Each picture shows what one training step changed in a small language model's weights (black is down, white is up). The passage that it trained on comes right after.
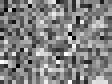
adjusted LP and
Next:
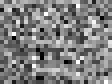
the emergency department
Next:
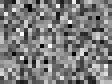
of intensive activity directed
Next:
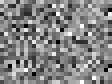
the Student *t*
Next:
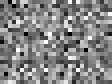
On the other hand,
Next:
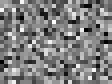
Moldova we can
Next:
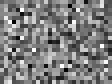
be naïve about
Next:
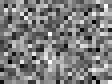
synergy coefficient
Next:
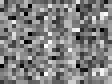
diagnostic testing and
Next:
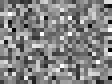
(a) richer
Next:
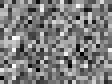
10]. Assume now
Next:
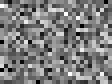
in energy for several years since
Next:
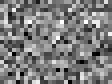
suggestions made for the
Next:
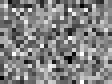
observed in the present study.
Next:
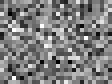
effectiveness of the new
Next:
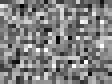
based on reducing the overall
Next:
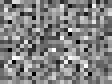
than any other one disease,
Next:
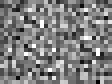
like Mohammad
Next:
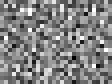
higher loads lead to a
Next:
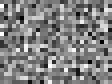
by a botanist
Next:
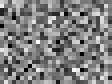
correlation is found between
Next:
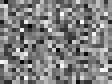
model contained in the
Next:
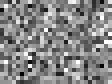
rejecting the null
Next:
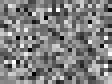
of Study: A
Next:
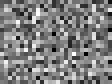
sessions. - **1
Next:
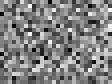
the variable DBH it
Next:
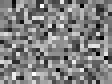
penicillins and
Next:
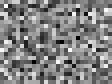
dumpsites or is
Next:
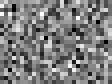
effects of fluoride on
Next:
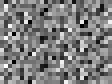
other studies [13]. In
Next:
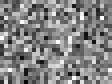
found her keys at
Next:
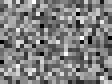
on chromosome 10
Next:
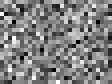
\prod_{i \in
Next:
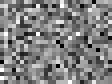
indicate that most of respondent
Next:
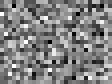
to exchange audio
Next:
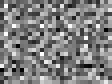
developer, own a
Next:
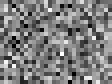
his/her duties,
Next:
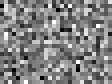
postoperative wounds
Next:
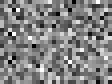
a bicomponent
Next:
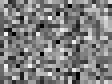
impact of the documentary was
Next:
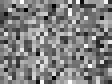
Inhibition (mm)
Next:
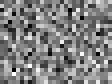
downed logs
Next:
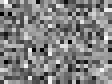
in front of the
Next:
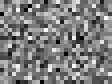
growing tolerance that
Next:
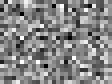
would let them be physically
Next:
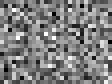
improved visual demonstrations of
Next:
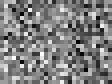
ones. You can also
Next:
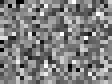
consider the damping
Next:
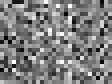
(RID), Trade
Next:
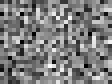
people in 2050 from the current
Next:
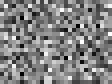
mind mapping affects
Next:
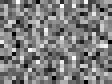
results obtained, when related to standard
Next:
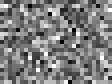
and go deep into it,
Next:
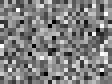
later). A complete analysis
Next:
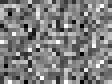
database objects and
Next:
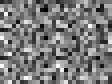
skill development because they are
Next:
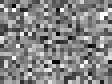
recall the street children
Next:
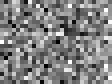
conditions of the poor in
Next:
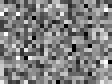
complex system, a device with
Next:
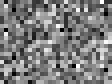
performance and design capacity.
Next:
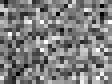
to individual therapists and
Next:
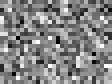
is the ethics of
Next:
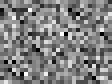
axis. In this
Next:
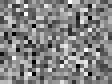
our study, one fuel
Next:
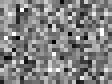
system launch,
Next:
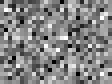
900 clinic patients
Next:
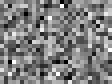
since beginning of
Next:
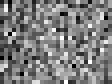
retrieving relevant information from
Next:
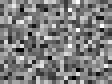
Value added from
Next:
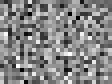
reaction may be represented as
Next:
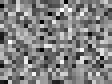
a gelatinous
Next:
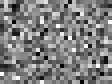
kraft lignin.
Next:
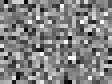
various data sets, it is
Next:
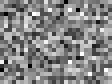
the heat pump is
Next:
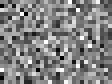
the extract Concentration of
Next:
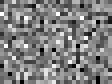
examined the relationship among school
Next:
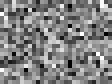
domestic credit,
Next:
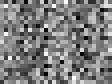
[9]. Input parameters:
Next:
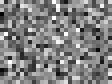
have an unstable nature
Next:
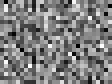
clinical medicine.
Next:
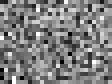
5, they were instructed
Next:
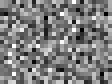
Greening Engineering
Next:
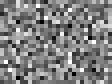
rebelliousness is
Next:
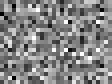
A pale shadow of
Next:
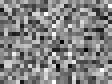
the higher score is the better
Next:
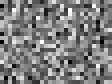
\text{if }
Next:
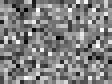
teaching profession. Table
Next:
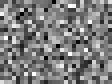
activities. 5. Staff
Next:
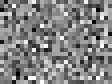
teaching aids,
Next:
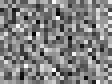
most of the SCs,
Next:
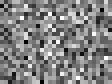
x > 0 else
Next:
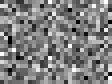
(CID) experiments
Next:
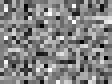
cost hospitalization.
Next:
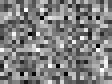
text specified by the
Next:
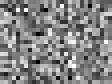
irregular pitch
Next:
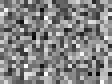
digital technologies has resulted in a
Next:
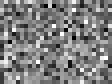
democracy' – where
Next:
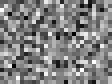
results; which increases the number
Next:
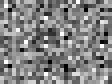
They are sometimes
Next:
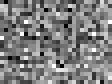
conditions in older adults
